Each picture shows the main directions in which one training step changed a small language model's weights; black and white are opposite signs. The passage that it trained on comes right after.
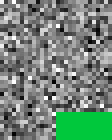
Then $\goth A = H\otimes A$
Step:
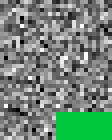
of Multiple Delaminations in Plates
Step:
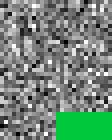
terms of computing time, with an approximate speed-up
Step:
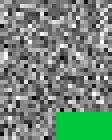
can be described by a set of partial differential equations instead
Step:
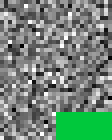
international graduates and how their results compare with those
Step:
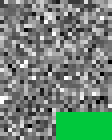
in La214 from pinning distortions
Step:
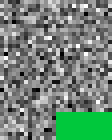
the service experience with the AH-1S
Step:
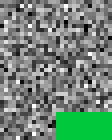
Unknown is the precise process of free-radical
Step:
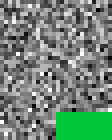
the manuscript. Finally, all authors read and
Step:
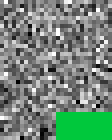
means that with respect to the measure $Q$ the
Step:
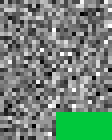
1 and 2 depict the results of AONSE
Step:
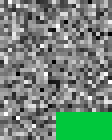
Ebhausen, GmbH) and
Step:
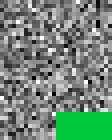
It is interesting to mention that, closely related
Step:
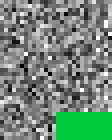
in principle go down to the Planck scale, at
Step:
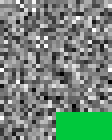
number of repeats for any number of repeated moduli
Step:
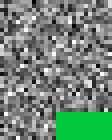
of peoples. A study aimed to classify
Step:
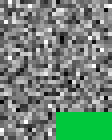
the GESIS Search productive system,
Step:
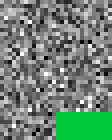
the arbitrary radix $r$ is limited to the
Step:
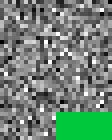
rather small size for the distance set: $$
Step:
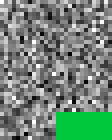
on bounded sets. \end{Prop}
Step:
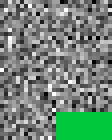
degree of activation of voltages V . The output
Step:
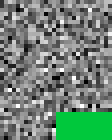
was also analysed. Seed extract of
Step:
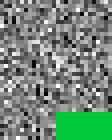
learning has a very significant influence on producing quality
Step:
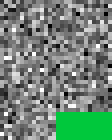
Ruelle-type zeta-functions}
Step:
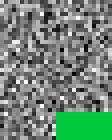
(SFI) on the detector. Spectral
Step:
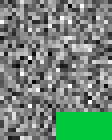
t_{K} g(\mathbf k+\mathbf
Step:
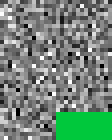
rate constant. The specific rate constant, determining the
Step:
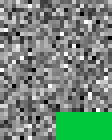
in the tissues. The bronchial
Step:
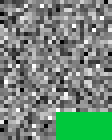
needed: the delivery should align with the reception,
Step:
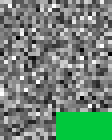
has been reported to vary from less than 1 to
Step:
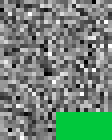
its position in the array, and this
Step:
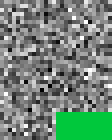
for generalized Werner states and successfully detect
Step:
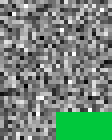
the introduction of new technologies may face distrust from
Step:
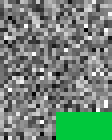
black line). True population distribution is shown as a
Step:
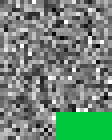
cells. MFCs can be built utilizing
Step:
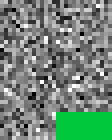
climate dynamics: Random attractors and
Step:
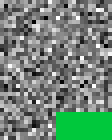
perforations, these tools enable rapid evaluation of performance
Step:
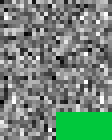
that anti-symmetric components on the right hand side of
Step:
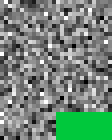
shown in Figure~\ref{fig_thread}.
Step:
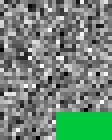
$B_{\mu \nu}$ field in the bulk
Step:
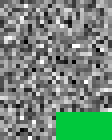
malignant lesions. Hence,
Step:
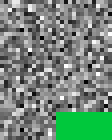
\end{equation} the Jacobian of
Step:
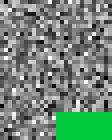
\end{equation} with initial and final
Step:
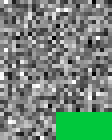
al., 2019) also used IPI as a
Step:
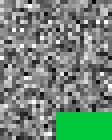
in $\mathcal{T}_{\pi'}$ with
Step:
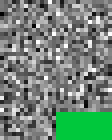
energy \,\,condition \,\,(DEC).
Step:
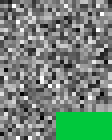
of knowledge. Without patient counselling and knowledge
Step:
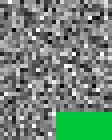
Galleries, Libraries,
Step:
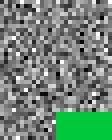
Ice Lake processors and used the
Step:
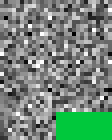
other hand, Fig. 1(c) shows that
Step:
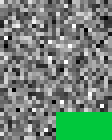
seem non-smooth. \medskip A main assumption about
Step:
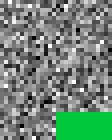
the expansion of agriculture, loss of
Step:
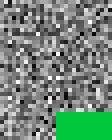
flipchart or board so participants can
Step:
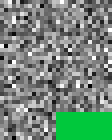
a better characterization and exploitation of the
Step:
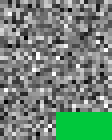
the European Society of Cardiology
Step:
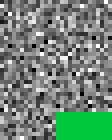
we vary with the Kozeny--Carman
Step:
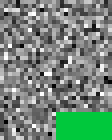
nuclei, not very visible and with little
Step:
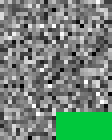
streaming data in different format and from different data
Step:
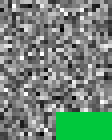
and motor performance characteristics of Nigerian
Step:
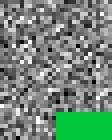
distribution at two-loops may be written as
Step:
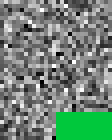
approximately 250\,nm of Shipley
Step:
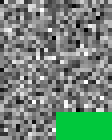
$\omega_r \ll \omega_{\rm
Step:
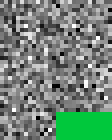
model performance and communication overhead to explore the balance between
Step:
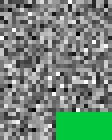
in the Appendix, when $m$ is small,
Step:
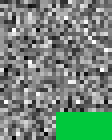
their $\beta^{-1}$) of the quasar
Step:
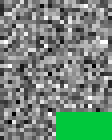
the transition rates deviates more from unity for an
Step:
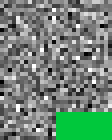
support accurate, multi perspective analysis of production processes
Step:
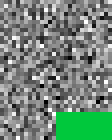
M\'ezard, G. Parisi,
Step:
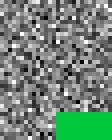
be stability, flexibility (ability to handle a
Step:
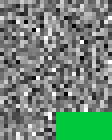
apparent controversy between the causality
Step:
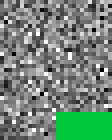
simplicity, the models show a fairly good correlation with
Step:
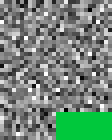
useful probes for the mass loss of transient
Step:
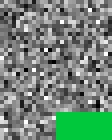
about once per measure. In practice, however, these
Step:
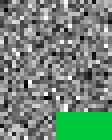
study total 100 patients were enrolled mean age was
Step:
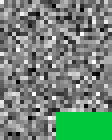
sub-50 ms latency, while for
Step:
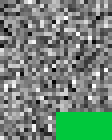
Department of Physics, Southern University of Science
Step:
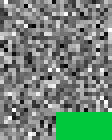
goals, manages behaviors, and provides a
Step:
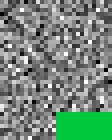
imaging beam for the detection phase. The latter time interval
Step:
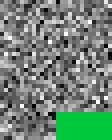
general circumstances the true conditions are as shown
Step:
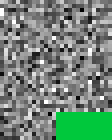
shed light onto this rather counterintuitive
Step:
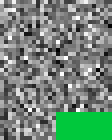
operators $E_+$ and $E_-$ are
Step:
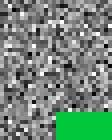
show that the usual counterterms renormalize the
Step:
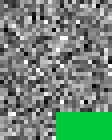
{\it the hole $H_j$ around }
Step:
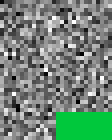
also constructs a log semantic graph using pointwise
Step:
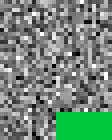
set. At a join point, the edges
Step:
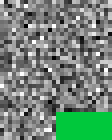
trials, with external validation on the independent
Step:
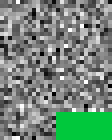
metals. Nitrogen (3.15%)
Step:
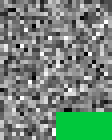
amplitudes are weak to moderate. As
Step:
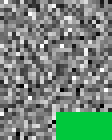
5 years. Only 2% of patients developed
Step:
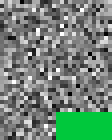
group of lymph nodes was the most
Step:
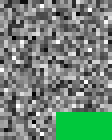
accurate decomposition of the data than the deconvolution of
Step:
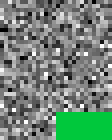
as a polynomial in $u^2$, which complex
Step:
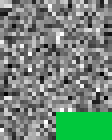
dependants. All patients were evaluated through several
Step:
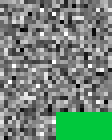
the deconvolution problem but allow us to use different
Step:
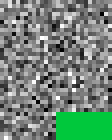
a pure state to a mixture of states that the observer
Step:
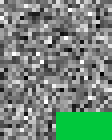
with those stemming from the analysis of the
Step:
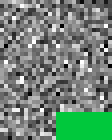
be achieved without the contribution of insects, as they
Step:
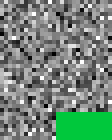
aspects that have remained in this work as detection
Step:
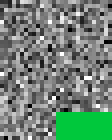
a partial gap at the Fermi energy due to the
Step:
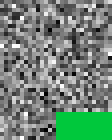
be used for research purposes only. Statistical Analysis
